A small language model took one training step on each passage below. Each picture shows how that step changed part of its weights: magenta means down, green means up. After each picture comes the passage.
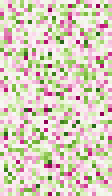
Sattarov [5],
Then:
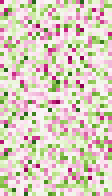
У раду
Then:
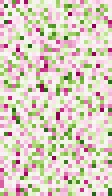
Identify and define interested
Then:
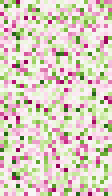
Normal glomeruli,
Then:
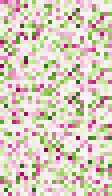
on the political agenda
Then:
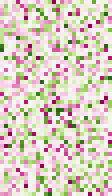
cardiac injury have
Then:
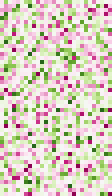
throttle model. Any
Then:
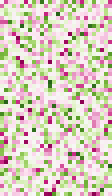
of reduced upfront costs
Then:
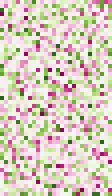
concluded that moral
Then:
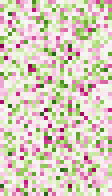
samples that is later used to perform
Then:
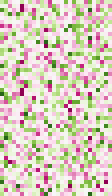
to significant productivity improvement and area
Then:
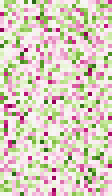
equipment. Some of them are
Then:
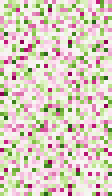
\alpha \Delta T$.
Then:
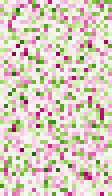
were carried out in accordance with
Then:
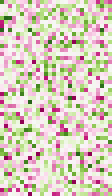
is that the transition of each
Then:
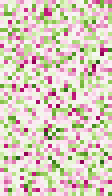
diameter to determine the amount
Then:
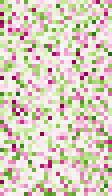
lack of collaborative
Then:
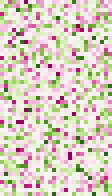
53 KR Ribe
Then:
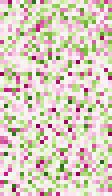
social accountability from the government.
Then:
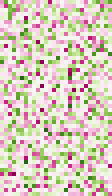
then uses the candidate
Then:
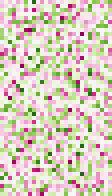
stress and psychological factors
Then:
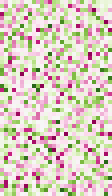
that average hospital sound levels not
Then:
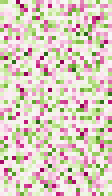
of bacteria in food products should
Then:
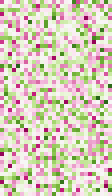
collecting as well as sharing
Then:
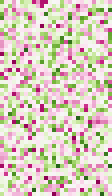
the protocol and wrote the
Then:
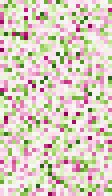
partition of cluster. This
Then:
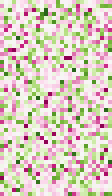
which has many functions, including
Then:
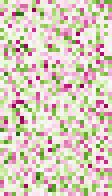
from a series of tests
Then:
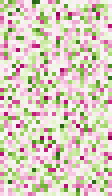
samples “*Dermatocarpon
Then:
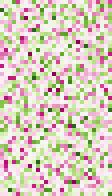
conflict of interests,
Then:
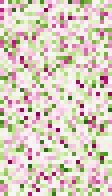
on heating are transformed into the
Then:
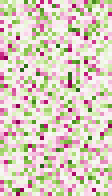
maintain both high retrieval
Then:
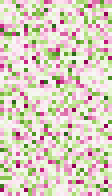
Inference * at 0.05 level **
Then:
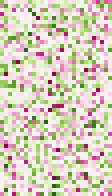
Principles for Research
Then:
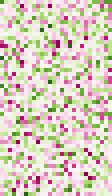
of hybrid Jacobi
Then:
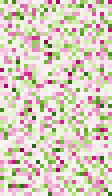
for retaining wall structures
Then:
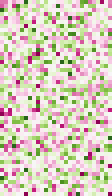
Engineering department.
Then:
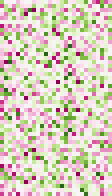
the surgical procedure should be
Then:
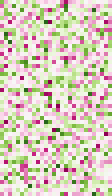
fertility levels, this number is
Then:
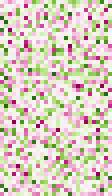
Agree 8. I give students
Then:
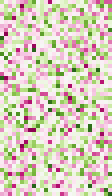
shows the standard deviation and the
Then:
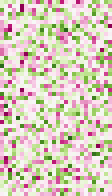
to analyze the effectiveness
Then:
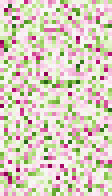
as project presentations or laboratory
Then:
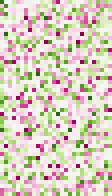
pesticide residues
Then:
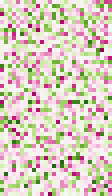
student collaboration between two
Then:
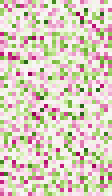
the site managed by
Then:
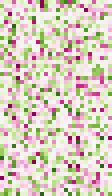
be opened in R or in
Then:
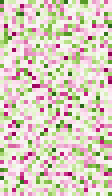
and smart technologies should be
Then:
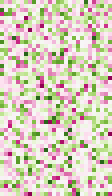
abiotic resistance of
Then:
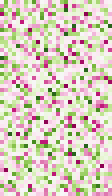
assessed in terms of whether a relationship
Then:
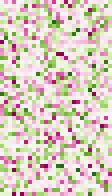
file system with items organised
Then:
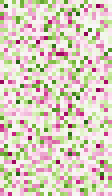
In the high-speed
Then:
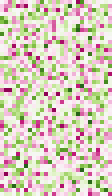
with schema.org and other standard
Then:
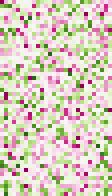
silico* binding
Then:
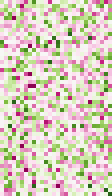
shows the design groups for zone
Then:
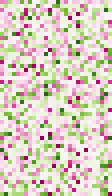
the "buffalo
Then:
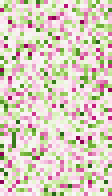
schedules 1. relieving
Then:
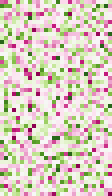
caso* *Costo de
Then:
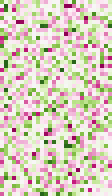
Max Average Std. Dev
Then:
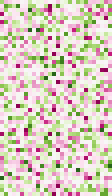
BS node hardware as shown
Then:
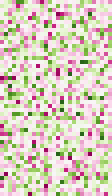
synthetic vectors,
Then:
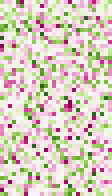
with prior occlusion detection and
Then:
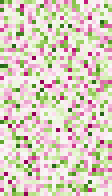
and priority. In this
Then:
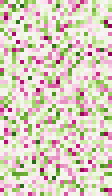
explores the intricate relationship
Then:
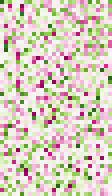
and low cost solution; however, its
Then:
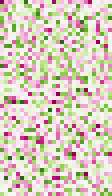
for improving the quality of specialist
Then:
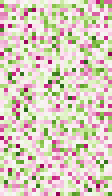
the condition for achieving high performance
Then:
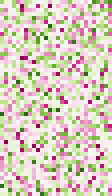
of this research are dominant in both
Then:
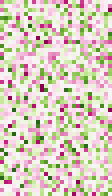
antennas needed in modern
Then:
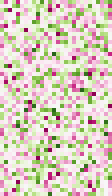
Systems Laboratory,
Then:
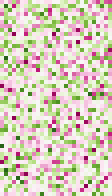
RE) from universities and
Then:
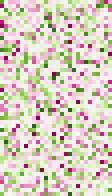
prompt attention from people who
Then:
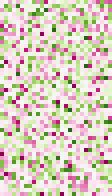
In section II, we consider the
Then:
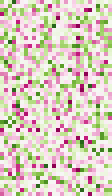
hours later. The
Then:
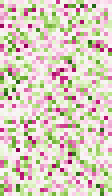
the problem of forming a resource support
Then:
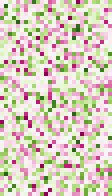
Rheodyne, USA)
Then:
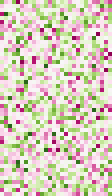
study to employees only in order to
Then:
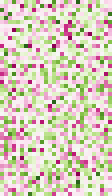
the involvement of the O atom of
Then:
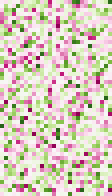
non-vegetated channel.
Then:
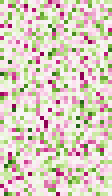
in Sequence Stratigraphy
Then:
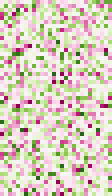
on probabilities. In
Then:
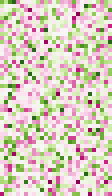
follow any process(es) for performing
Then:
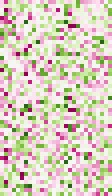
reforestation plantations of the
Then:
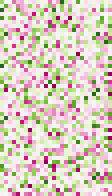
(3.19) was found in
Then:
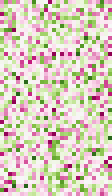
analyzed with regard to the
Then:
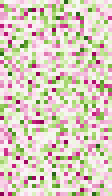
the loading cycle at the
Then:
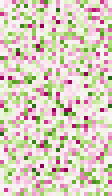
smallest parts, and a total number
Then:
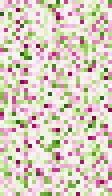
k wires with 3 mm
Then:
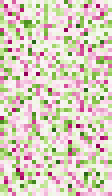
salaries of the age they
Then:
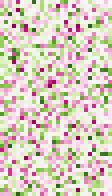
with functional appliance in this
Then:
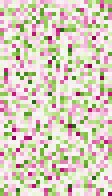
lessens the time of analysis and
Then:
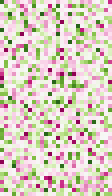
vs funded applicants (right)
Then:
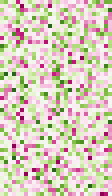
of a person from Africa.
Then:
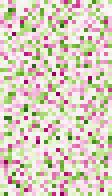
must adapt to contemporary
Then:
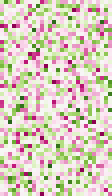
development of deeper mathematical
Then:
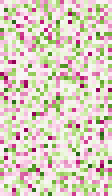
and the government accepted the
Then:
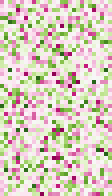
rooms occupied by the
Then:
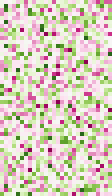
ACN is used for forced
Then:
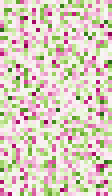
an AFM tip biased at
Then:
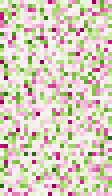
as shown in Table 3. Table 3.
